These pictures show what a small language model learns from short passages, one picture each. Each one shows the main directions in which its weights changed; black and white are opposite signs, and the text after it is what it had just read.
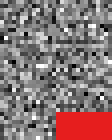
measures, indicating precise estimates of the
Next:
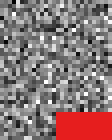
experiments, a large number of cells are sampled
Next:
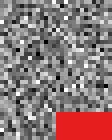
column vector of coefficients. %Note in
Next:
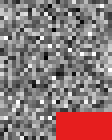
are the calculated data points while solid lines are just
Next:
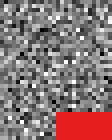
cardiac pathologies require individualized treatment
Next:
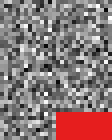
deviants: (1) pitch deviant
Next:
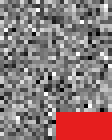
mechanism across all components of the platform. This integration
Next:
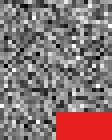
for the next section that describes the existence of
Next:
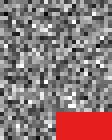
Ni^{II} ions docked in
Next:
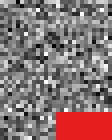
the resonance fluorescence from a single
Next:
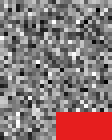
impact of pink marketing mix elements on
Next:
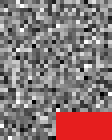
structure, the better the structure is. The best
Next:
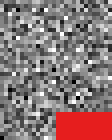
associative narrative, typical
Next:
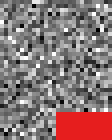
four functional categories: (1) bacterial
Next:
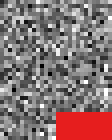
has been characterized by a hinge model and
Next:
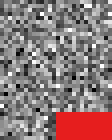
oil samples used as control compared to the
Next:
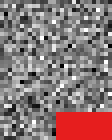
initial conditions, the halo correlation function receives
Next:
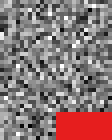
and 64, and the same percentage of patients
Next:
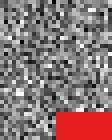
applying a diode laser in the first
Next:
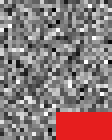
keying (CSK). This modulation scheme can
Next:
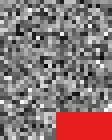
the corresponding dark-field images takedn before
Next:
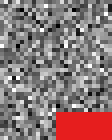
for each aspect $a_i$ in
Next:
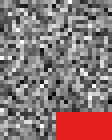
of WWII and ending in the late
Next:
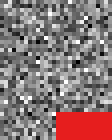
and concepts put forward by the
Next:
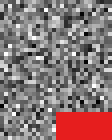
with other chemotherapeutic
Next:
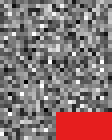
test the relationships in the models. The estimation method
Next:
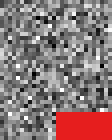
during the period of one year**Results:**
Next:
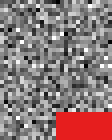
the actual numerical evaluation we can also neglect
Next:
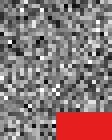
drop inside the reservoir
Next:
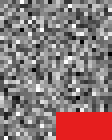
to provide much elucidation or edification of
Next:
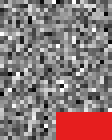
the stability constant was found to be $K =
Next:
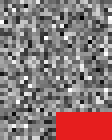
external constituencies. There is also an internal
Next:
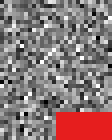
recalling that \(\sigma(A') =
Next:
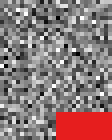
$n$. In this article, it will be
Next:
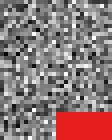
with model parameters θ is presented with M
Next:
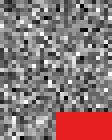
levels. Cost-oriented pricing,
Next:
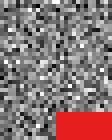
the definition of ${\hat S}_{r}$, we see
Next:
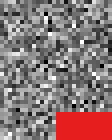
our methods have been previously described¹⁵.
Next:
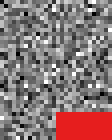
approximation to represent the out of plane displacement and
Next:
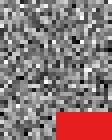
PACS codes here, in the form:
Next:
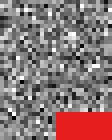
collaboration, and education for clergy and users.
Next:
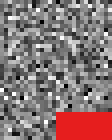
the he/she register the
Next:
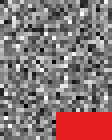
Keynesian economists argue that
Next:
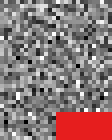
in each season, as shown in Tables
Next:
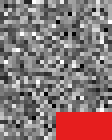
same way that temperature arises from the movement of
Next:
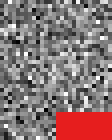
documents along with their source has been included.
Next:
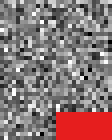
different from that of normal situation. In this
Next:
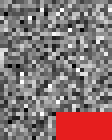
classification using an ensemble of deep learning models,"
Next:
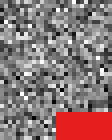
in each section fall into the impurity
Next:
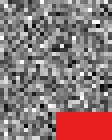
N}s_j^N$ is then the
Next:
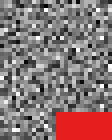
the commit message, and the files
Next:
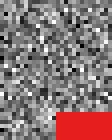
individual skill level, because conventional systems usually
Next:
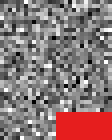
model allows a robot to infer the trust
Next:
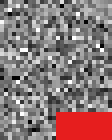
study of food webs provides information on state of
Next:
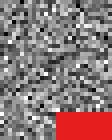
(corresponding to the FWHM of
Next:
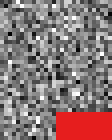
of the electron by applying the appropriate combination of
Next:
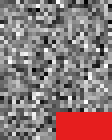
the privacy settings, which allows the user to
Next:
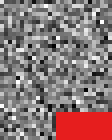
privileging CCPs in terms
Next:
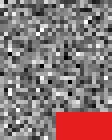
Summary of t-test analysis of
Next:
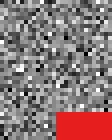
this approach (and the main difference from the geometric
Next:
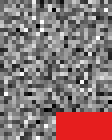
responsibility: Who caused the virus,
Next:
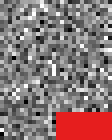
Correlation Coefficient as a Function
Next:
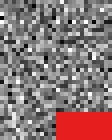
instances is shown in Figure 4. The results obtained
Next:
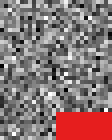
in a better or higher integrated estimate SNR
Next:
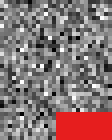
approaches with which Pilot Leads are
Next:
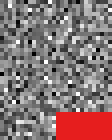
shows electrons backscattered within the resist
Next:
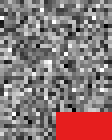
factors in evaluating a teacher's performance. While
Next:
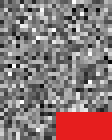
By substituting this result together with the
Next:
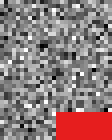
& $b$ \\ \hline physical string &
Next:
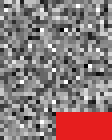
challenges traditional copyright law.
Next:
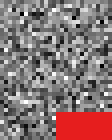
amplify the field on scales much smaller than
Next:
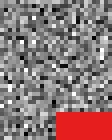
present a quasi--realistic three generation string
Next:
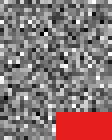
sociologist and lawyer with expertise
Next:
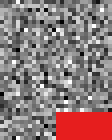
the largest set. EpitopeVec
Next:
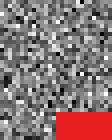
can be effectively calculated was considered a vague
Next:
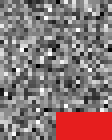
resources, which puts pupils in
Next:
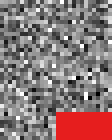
all the signal-strength measurements to estimate the
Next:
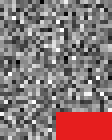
Mean Air conduction threshold (ACT)
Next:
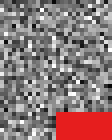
have chosen to continue with GPL version
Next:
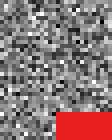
and pressure velocity coupling discretization are Presto
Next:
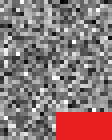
as a key part of prebiotic-,
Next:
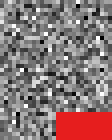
Using a substrate of a wooden
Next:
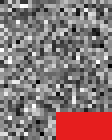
the verse "I want to make
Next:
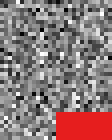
the increase in $\nu$ suppresses
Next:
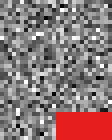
case ($\sim7\%$). \begin{figure}
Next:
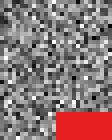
associated with the index $n_{+}$, for
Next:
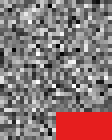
competition and may reduce the efficiency. Moreover,
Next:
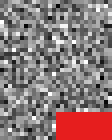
proposed attack would be practicable only having 15
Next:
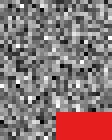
x point to an extent, but there must also
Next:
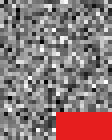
on others, aiding and abetting
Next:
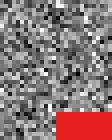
where this would lead and if we could recover the
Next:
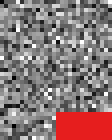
the human body [4]. In the literature, several
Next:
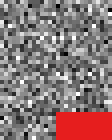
Homo sapien skin black
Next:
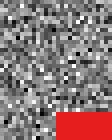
PORTABLE DEVICE
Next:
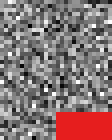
mass density maps per IPS-GI
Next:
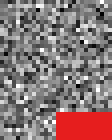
the MIMO/multiuser case is
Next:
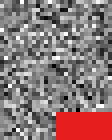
0.744 „ Unmolassed
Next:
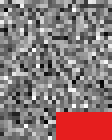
position space operators. This is a feature shared in
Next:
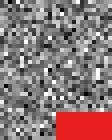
theory. *International Journal of Information
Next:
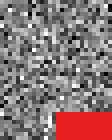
frameworks resembles that of a
